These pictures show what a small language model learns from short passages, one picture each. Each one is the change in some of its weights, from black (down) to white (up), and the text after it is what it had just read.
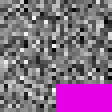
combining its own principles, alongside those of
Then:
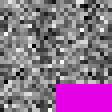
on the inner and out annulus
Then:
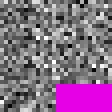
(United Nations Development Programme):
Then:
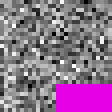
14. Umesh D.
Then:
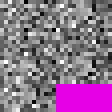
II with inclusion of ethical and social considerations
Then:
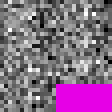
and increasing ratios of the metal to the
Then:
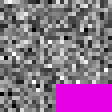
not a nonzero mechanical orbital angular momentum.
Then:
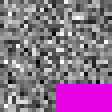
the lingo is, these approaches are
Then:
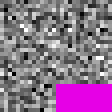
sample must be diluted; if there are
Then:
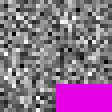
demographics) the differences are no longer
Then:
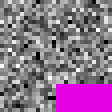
ns), ultrashort
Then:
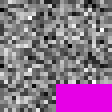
and development should be theorized. In
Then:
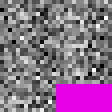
about the lower bound of the melting
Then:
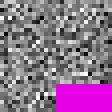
phase property is shown as the bottom line in
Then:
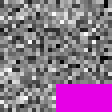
NO 27. Have you
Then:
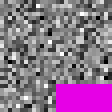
adsorbed PPEG chains per
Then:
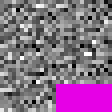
Philosophy and Practice
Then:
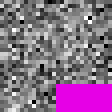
if the mode of thinking and the temporal
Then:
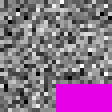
vertex whose vertex label be 1. As
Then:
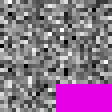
fungus *Beauveria
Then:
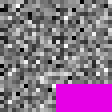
section~\ref{sec5} we
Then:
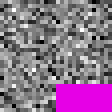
also the small interference terms between above direct and
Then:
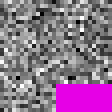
of the composite (fibre and
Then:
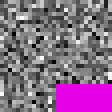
the upcoming studies to detect renal damage
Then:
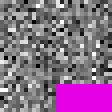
previous analysis focused on the geometry of large scale
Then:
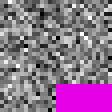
based on the coupling of electro-magnetic
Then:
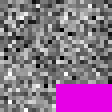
a large uncertainty and is normally accepted in
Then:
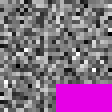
across all classes. **Fig.
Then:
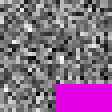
connected. In particular, it measures the average
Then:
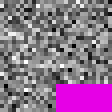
element squared of a graph will in general
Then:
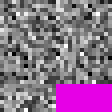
data is not independent for every unknown function
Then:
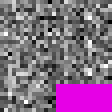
"self", the cybernetic problem of
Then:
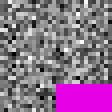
held a big FFLM that year
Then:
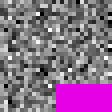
of biodegradable organic matter occurs
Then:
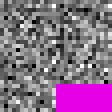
smallholder farmers. Small farm sizes
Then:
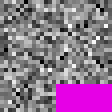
There was a significantly high value of
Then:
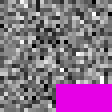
(the SW Albertina) and therefore
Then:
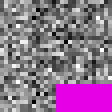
of the Parke-Taylor
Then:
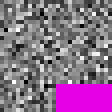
that there exist a submatrix $
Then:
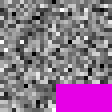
of $T^2$ in the
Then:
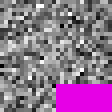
- SV40 transfected -
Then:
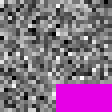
θ_i represents an angle between the
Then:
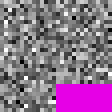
by well-separated bands of nearly
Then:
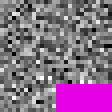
This directly impacts perceptual quality, particularly in
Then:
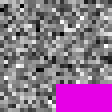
provides an engaging and motivating learning
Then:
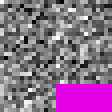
creating greater interaction and cohesion between the different
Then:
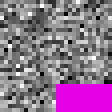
to a mass spectrophotometer
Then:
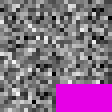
sectioned through the impact zone, the cut
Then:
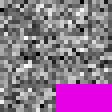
-\ constraint\ multiplet}, \nonumber\\
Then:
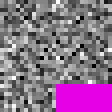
substrate for large – scale enzyme production
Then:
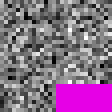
matter since the experiments looking for such states
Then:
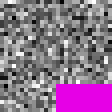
not emerge as a significant predictor in
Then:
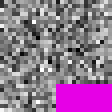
Los Angeles, CA
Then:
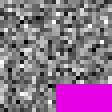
for nutrients at least up to 21
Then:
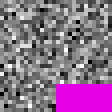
in accordance with the desire that
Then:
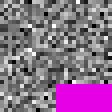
on Foundations of Software Engineering},
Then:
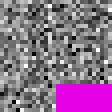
had intermittent preventive
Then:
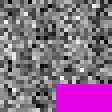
- attracting investments and their effective
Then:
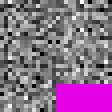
limited resources or an imbalance in the
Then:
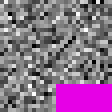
Screenshot of the Simple
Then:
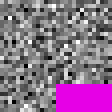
Institutions of Eminence in India as
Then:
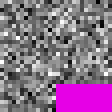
``s'' referring to scalar
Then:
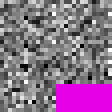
films for the national audiences and
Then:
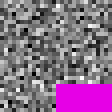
of the same spin orientation. We note that
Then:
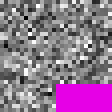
irregular structure and in giant
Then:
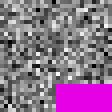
on the complete \textit{set of 100
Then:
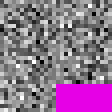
Organic Rankine Cycle
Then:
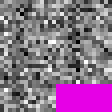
superior Quality. Selected four
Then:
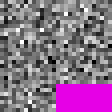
times in each event. These times are thus
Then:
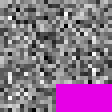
A preliminary analysis of the survey
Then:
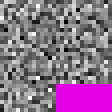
model is that we have let the particle masses
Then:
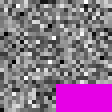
hadronic phase and hadrons in
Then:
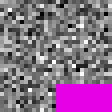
– must be critically assessed.
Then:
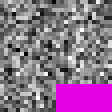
of the following tasks will be solved:
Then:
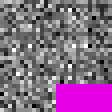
so easy [11]. One of the most
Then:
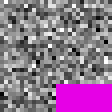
source of infection with brucella.
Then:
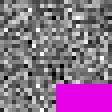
the sample in Figure 4, that
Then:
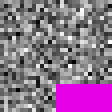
teachers consciously comply and implement
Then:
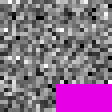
went*, instead of *I went
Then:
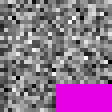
most prominent outcome of this was that
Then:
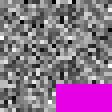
with an average of between 8 and 18 %
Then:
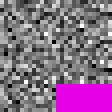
continuously recorded for all experimental days after
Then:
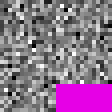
we find that the critical core trajectory radius is
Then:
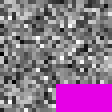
is satisfied in O(N)
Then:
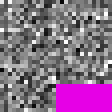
including some for complex magnetic fields leading to
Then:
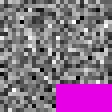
as 70% less power by applying
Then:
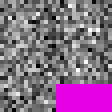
occurred after 2014, the differential generally remained
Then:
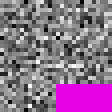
\tag{1}$$ In equation 1,
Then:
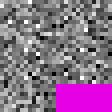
relativistic effects, in the case of small rest
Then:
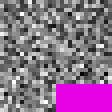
all the order parameters are evaluated for two sites
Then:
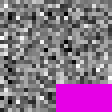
positioning data at Twin Cities
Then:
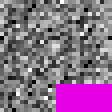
Michelangelo", title
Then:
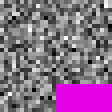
generic selfadjoint operator reads:
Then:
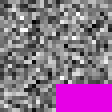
this deliverable: Ilkka
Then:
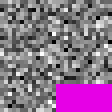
alpha glucosidase under
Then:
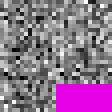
generation. | Optimal Test
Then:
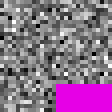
in cytokines did not exceed the
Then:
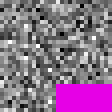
feel more comfortable with playing
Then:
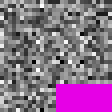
to optimize this function efficiently. Simulation
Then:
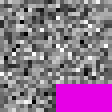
as the leading order multipole moment estimate
